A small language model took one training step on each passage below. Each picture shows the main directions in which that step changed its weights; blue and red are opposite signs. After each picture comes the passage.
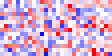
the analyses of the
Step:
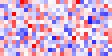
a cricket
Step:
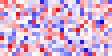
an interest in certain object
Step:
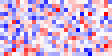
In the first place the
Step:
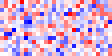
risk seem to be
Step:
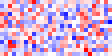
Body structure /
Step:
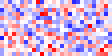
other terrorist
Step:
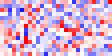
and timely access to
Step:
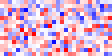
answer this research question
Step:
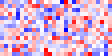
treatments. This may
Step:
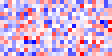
the lowest mean score
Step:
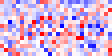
for Future 6G
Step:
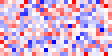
oxidation of
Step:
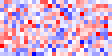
that delivers both primary
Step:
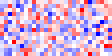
US) using a
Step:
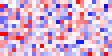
tankers which are
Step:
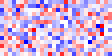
platform supporting daily
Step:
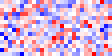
risk factors for stress of
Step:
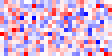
(see Appendix E
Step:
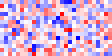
It is clear that all
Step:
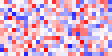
alleged use
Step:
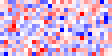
uses a computer to
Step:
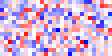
a difference in diet
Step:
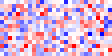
trustworthiness was
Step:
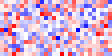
content of peer review
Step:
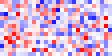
more formal and
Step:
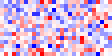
to clinics.
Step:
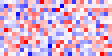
a purpose to support the
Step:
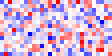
facilitate the formation of
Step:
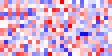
the system do not mean
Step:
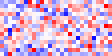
inspection. This
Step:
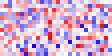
the basic molecule,
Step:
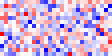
as their aspired
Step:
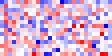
in Negara
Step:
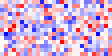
future, especially in
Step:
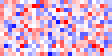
production process involves
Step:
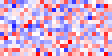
with the 325ml
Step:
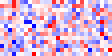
bulk of the
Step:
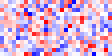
tag being read by
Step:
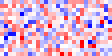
of liquid water
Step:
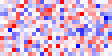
solid components are reported to
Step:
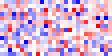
the students studying
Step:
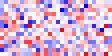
in the water were below
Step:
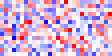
aligns with the
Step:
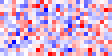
students with special educational needs
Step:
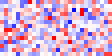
occurrence. The paper
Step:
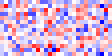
the humans,
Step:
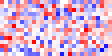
cycle, system reliability
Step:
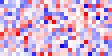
population. about 30%
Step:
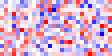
thermoformed into
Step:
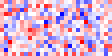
worked examples
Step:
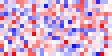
NS: none
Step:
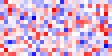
(3), all the
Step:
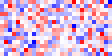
This wide range of higher
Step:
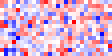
in Borno
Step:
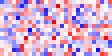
safety of water.
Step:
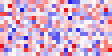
The system communicates
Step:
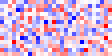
90% in the
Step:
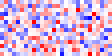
We have reared
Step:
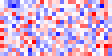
from the 8th to
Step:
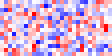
as well have been
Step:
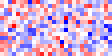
not correspond precisely
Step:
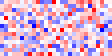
for general trends of
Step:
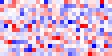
of TMM is due
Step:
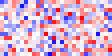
larger use of public
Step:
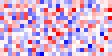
the country since before the
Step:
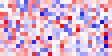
Clinical evaluation,
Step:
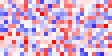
graphical confirmation
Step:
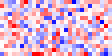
indicating elastic deformation
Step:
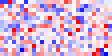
protect public health still
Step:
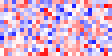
postgraduate students
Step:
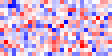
of the model includes changes
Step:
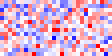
how the concept of
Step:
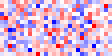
whether existing control measures are
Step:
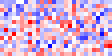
to better understand global skills
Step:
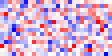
large effect of base
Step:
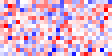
In essence, the
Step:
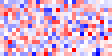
pathological state by
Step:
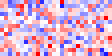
cloud manufacturing,
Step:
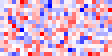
transcends conventional
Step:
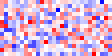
in collective social
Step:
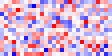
with Muslims
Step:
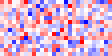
depth in the
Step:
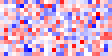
frame in spacetime
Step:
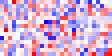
developed stronger academic language
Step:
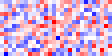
very significant influence of
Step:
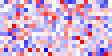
natural science is increasing.
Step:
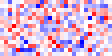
productivity. While,
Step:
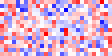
Strategies and
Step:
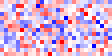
quality is evident in
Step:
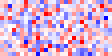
aureus* and
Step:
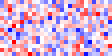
is a systematic approach
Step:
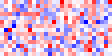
problem prior to its
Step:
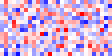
man* in Los
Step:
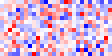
also navigating
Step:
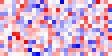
male students to grab
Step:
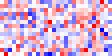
the process of making
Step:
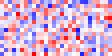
trip, but the
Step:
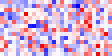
oval shaped
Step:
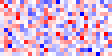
putting him in
